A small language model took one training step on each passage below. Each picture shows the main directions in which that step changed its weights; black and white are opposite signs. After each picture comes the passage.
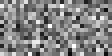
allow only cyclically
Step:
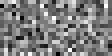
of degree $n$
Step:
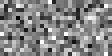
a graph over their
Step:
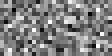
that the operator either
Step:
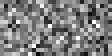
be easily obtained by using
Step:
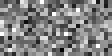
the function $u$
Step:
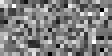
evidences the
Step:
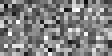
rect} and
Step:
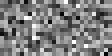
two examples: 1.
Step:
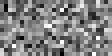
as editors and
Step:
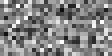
previous section, for a
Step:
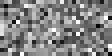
the numerical study, we
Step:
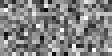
then $(\lambda,
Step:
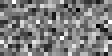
unique solution, provided
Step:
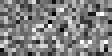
with the infinity norm:
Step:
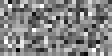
blow-up polynomials at
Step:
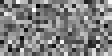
logarithmique. Pour
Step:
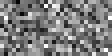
issue in LQ
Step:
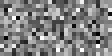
sets related by translation or
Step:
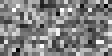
the concatenation
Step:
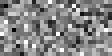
\] Both cases yield
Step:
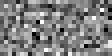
least describable
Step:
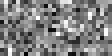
$i$ and put
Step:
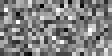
with loss $||\hat
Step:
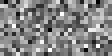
``no outflow"
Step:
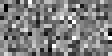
and fast effects are
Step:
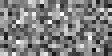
for any $\alpha
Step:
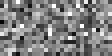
$A$ is
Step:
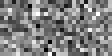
regarded as an element of
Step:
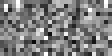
in $S$; then
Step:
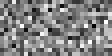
defines a nonlinear nonlocal
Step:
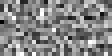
isomorphic to a compactly
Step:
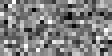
solution of a Laplacian problem
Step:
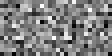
and $\bB$
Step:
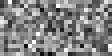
the proof of Theorem
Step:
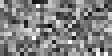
of a metric space.
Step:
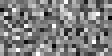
self-dual codes
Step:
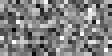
possible to prove lower bound
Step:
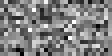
practical applications to, among
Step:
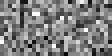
L-stability guarantees
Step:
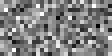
In many problems it is
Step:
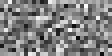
to zero in the
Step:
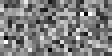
a well-known extension
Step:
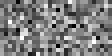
from node $i$
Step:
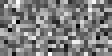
quotient also decomposable.
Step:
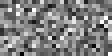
this sense, the procedure
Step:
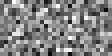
optimization methods often rely
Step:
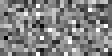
transformation perspective.
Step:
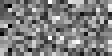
will denote the theory of
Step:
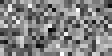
a famous one and
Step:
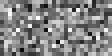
$. \thinspace
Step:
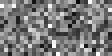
canonically identified with
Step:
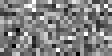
where $T$ is
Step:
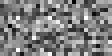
extremely difficult.
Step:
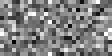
there exists some $g
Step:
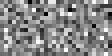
particulier et plus
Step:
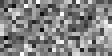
this work we propose a
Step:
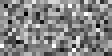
N}>.$$ In special
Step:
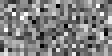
at most $n$
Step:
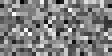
n\equiv 0,
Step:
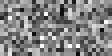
points with respect to
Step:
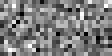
a quantum extremal for
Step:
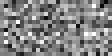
continuous topological change of
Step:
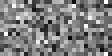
stream lines. \\
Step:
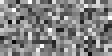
zero} Assume that
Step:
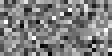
explicit running time analysis
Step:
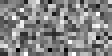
set of bumpy
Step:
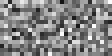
Dirac vector at
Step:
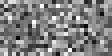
of degree~$n$
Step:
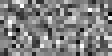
that $C''$ is
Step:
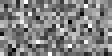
defined in terms of degree
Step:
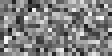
of densities
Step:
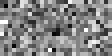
article is the analysis of
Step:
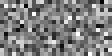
is conjugate to $$
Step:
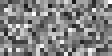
level {D}
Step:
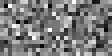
to space $x$
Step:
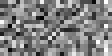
the definition of $\mathcal
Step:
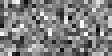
$f$ be a
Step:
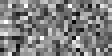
Collecting the
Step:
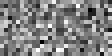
begin of the next
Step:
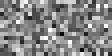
positive probability in a certain
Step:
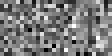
to $X$ if
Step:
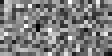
model $(\overline{{\mathcal
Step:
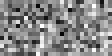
to conformal subalgebras of
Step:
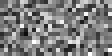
that G-functions were
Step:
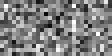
time horizon because the
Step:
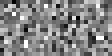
any $n$-tuple
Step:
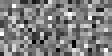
find an exact orbit of
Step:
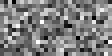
toric singularity corresponding to the
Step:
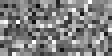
of the Theorem of
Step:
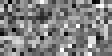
this to $V$,
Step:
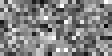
to the following classification for
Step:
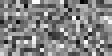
model, the MLE
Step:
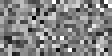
si les fibres sont
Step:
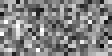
and integrate by parts
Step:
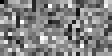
a finite dimensional complex projective
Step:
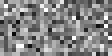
and some generalizations,
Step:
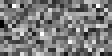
stand for the lower
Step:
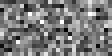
to extend the cord
